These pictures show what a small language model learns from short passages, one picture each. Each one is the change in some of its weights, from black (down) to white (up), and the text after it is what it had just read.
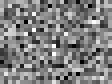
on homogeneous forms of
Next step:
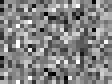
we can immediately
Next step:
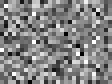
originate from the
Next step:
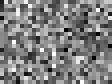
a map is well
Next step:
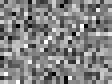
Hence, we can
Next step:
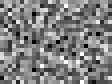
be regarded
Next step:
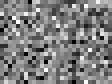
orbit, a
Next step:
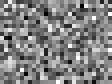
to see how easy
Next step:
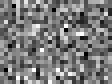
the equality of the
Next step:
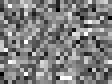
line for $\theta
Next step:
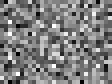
calculable from system
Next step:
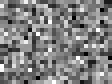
differential. A more
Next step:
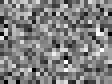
a computationally more
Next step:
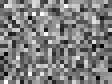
suppose that the associated
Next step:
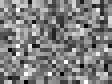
$n$. This
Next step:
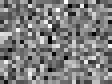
strong Shoda
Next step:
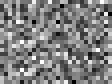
tails of
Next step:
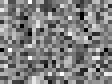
{\em Contact
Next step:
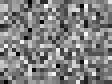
systematic method
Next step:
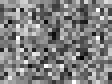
$I$ is
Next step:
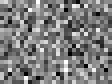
section (note that
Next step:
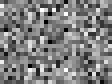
strong law of large
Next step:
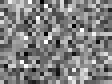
by parts, we
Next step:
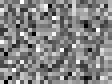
The next result is
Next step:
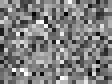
a wider
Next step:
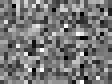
the final equality
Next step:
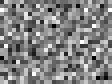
C| z
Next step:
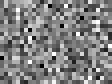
with a new class
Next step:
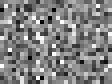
Hilbert modular
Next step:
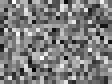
a zero eigenvalue
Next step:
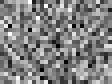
larger by
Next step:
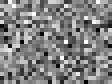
introduce $\epsilon >
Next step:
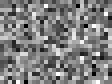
En este
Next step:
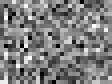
\item if
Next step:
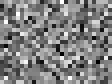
we have that
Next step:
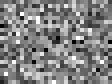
exploited the
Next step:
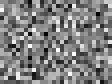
Journal of
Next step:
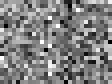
recursive definition
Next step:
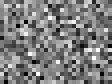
$$ for some
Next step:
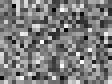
the condition $
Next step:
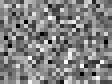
$$ with a constant
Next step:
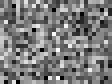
the Department
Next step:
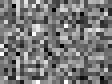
the restriction of the
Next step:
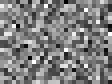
all possibilities
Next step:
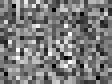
the automorphism of
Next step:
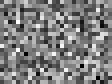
of oriented
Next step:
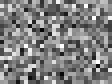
formalized in Theorem
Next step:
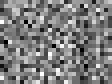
satisfies all of the
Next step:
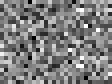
few classes of
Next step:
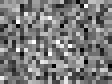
module of the
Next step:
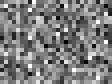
asymptotics and
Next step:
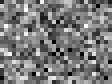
= \emptyset$.
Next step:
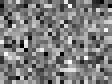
iff so is
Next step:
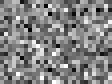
another possible definition,
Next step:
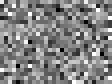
tree are shown
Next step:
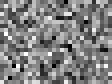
hence it is
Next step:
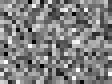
all boundary components
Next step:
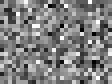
and $U
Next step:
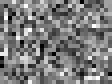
\item for each
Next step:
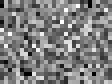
diffeomorphic to
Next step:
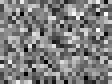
structures imbedded
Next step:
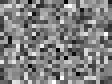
large, in every
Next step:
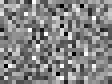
However, by increasing
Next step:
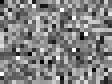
homotopy class and denote
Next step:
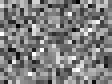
point on the boundary
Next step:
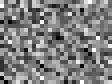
are pointwise
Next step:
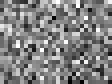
section we shall need
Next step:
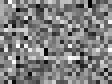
to find good
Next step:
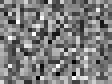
of those sets.
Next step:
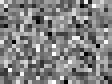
For any spin
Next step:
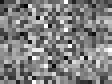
one is too
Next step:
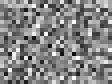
has at least two
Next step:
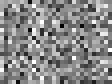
between two data
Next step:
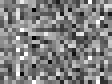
in patch
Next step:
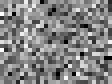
our estimations.
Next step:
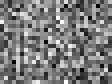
the aid of
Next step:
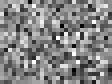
between the vector fields
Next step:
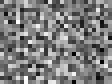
of the proof of
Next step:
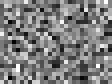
is a differential graded
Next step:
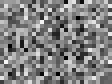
$\T$ since
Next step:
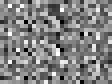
subset $S$
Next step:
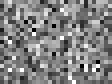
we denote the distinct
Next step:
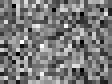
the technical
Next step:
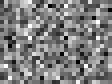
or C and with
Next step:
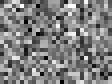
large enough so that
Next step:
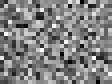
summable with
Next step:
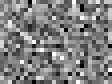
This relation implies
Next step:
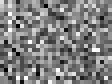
consider partitions of
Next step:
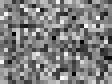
the same way.
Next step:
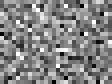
algebras), whose structure
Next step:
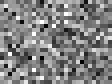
queue with Poisson
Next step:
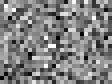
\] thus one may
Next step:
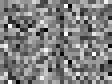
formula says that
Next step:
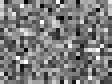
for the class number
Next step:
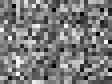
the initial data being
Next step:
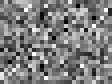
one could ask
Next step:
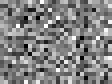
unique color has
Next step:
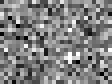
used to find the
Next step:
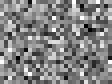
This provides a domain
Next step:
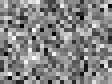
{\it additional
